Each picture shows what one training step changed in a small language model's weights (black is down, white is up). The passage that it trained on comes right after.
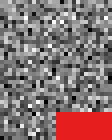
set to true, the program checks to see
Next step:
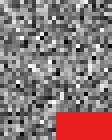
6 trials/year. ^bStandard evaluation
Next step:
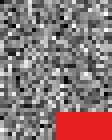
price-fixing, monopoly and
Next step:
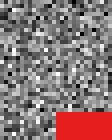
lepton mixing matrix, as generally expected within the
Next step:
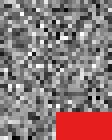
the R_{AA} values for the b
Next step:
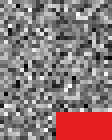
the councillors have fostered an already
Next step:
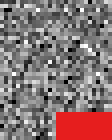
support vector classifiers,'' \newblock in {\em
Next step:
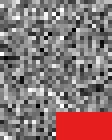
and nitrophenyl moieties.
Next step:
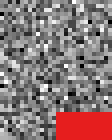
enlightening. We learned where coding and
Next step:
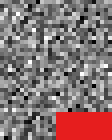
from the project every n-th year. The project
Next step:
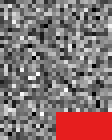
R. (2007). Using information technology to add value
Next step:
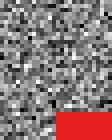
tetrahedra form a corrugated
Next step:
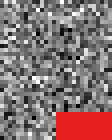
with distinctly swollen antennal segments I
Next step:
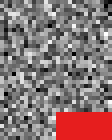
they are outside their usual reading habits. In
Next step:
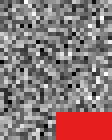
charge distribution on the cluster due to its geometry. The
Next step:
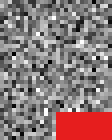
a dielectric medium. Experiments are carried
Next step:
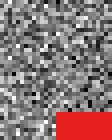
shown in Figure 6 adapted from [68]. In
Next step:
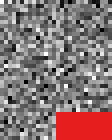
of an input signal. In Neurythmic that
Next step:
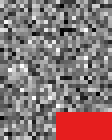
through under tremendous implications of inability and
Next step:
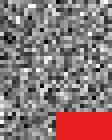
} \label{fig:brsem}
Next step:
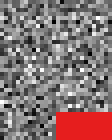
extensive entanglement, signaling rich underlying quantum
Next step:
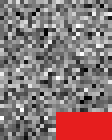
or action tremor. To ensure clinical relevance,
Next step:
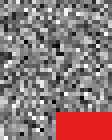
\\ \textit{University of Maryland,
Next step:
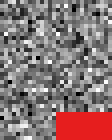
flux of a physical state through each possible de
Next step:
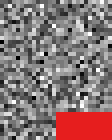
\beta G$, where $G$ is the
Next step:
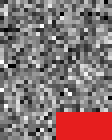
and propagation), synergistically affecting
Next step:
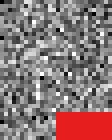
photo-oxidation reactions and is
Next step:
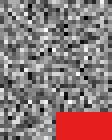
Supplemental Materials (SMs)
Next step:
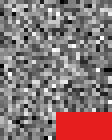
distribution $p_y^r$. \STATE
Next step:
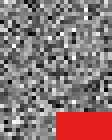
For the EmoPillars dataset, about
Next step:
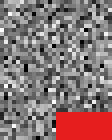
the qubits to remain at their sweet spots
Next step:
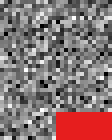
stromal tumors are derived from the
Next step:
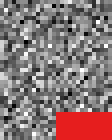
best in people as a means to achieve sustainable results.
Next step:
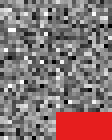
the baryon through ${\mathcal{N}}$=4
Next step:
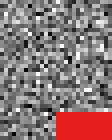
cell dimensions) were collected on an Nicolet
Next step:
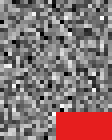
alignment accuracy metric, based on which the core of the
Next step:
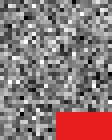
what will be done with waste management, at what percentage
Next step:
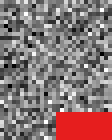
Currency Virtual Currency
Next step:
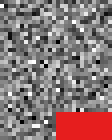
& \equiv \sin(\phi_q -
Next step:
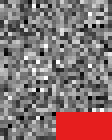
contradictory is now perceived as not
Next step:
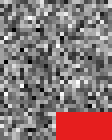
number of domains as a function of time for System
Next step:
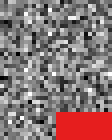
into water bodies (Duan et al.,
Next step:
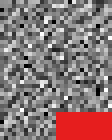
\begin{equation*} \begin{aligned}
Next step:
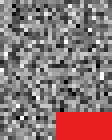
tangential to the circle, both in the
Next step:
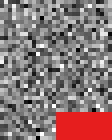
no density at either wall. At this point we do
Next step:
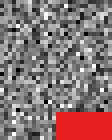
task depend on a symbolic, computer-readable
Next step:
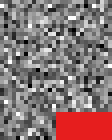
depicts its efficiency in measuring heartbeats in
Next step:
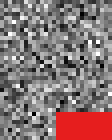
we can decide if it would be a regular normal
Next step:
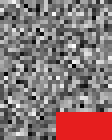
we believe the suite should have a selection of programs
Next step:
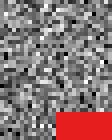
4 the bending and twisting stiffness
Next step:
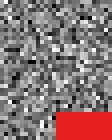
internal consistency of 48 a scale, and 0.6
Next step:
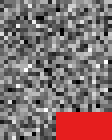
but NGC 4486A is fortuitously
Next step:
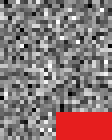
respect to these factors. \textbf{Minimizing
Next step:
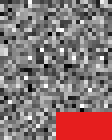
built around the formal and institutional characteristics of regional or national
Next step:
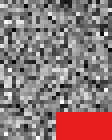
to human observers. This study used
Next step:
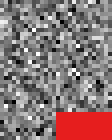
critical misclassifications. Fine-tuning
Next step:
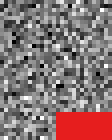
was collected from the two government colleges of
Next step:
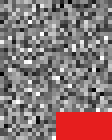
has been investigated within two laboratories.
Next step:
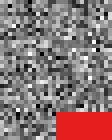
preliminary report article about gathering information and
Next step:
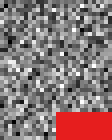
part of the family. however, some people fail to
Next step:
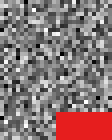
able to detect LGV circulation among MSM
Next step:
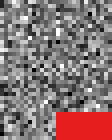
the coupling. To estimate the uncertainty involved from this
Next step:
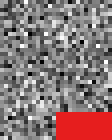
Zhang, Jiangyan Yi,
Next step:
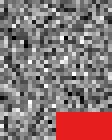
the WIPO Treaty seek to address
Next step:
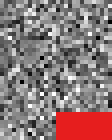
} \begin{abstract} Informational entropy is
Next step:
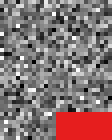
The use of the proposed biosensors will allow
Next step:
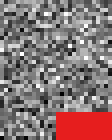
subject to a bending strain. Although the effect of
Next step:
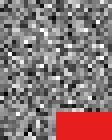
a wide region. Additionally, the series yields
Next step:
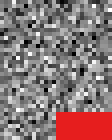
and we did not find any existing code online.
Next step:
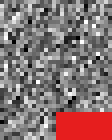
Mel spectrogram¹. This spectrogram contains
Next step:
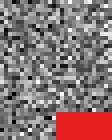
that are hard to estimate. This might explain the
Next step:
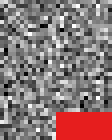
network is their degree $k$ defined by the number
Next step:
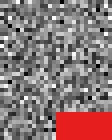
examine No. with single infection (%) No. with mixed
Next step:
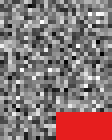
*Panax notoginseng*. *Journal
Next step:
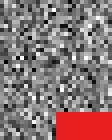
support the wellbeing of teachers by establishing reasonable
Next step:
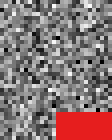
eccentricity can be derived numerically or be
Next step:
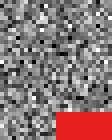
[1]. In this case report, the patient is
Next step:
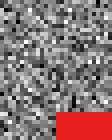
CS activity (Ansine et al., 2017)
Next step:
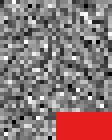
dominant errors in the combined branching fraction are the modelling of
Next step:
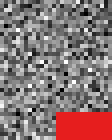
reflects environmental ethics for achieving sustainable goals
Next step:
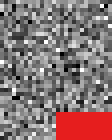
**Relationship between entrepreneurial training and
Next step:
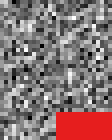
did meet some issues during the application implementation, as explained
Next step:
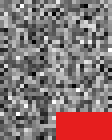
calibration practices for CRNS soil moisture data
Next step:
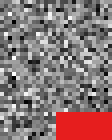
Dlamini-Zuma raised
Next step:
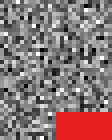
*Morus alba* L. commonly known
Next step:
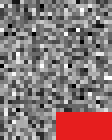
We assume that the unidentified charged particle in these
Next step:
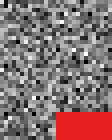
university is located. She would like to use her
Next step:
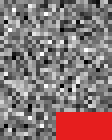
of creep flow allows a suitable description of the transport
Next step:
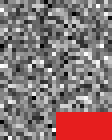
particular, the active participation of civil society institutions
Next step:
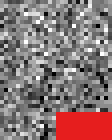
{\bibinfo {volume} {81}},\ \bibinfo
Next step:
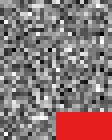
component of the state of the qubits in the product basis
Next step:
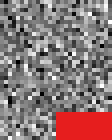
be caused by emerging flux near the neutral line.
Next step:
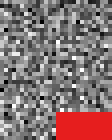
of chemical inputs, such as sulphuric
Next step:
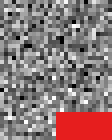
respondents of this study from both Telecom and
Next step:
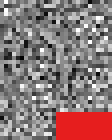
compression, it is not intended to reconstruct the original
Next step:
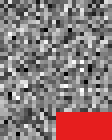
\caption{Sample result of volumetric analysis
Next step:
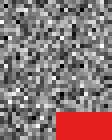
consumer alone. The industry is spiralling and
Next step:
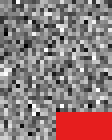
before any knowledge of the actual data to be analyzed is
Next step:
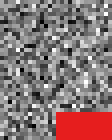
core values of the 2030 Agenda for
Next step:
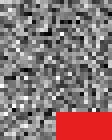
dimensions of the face and root sides of the
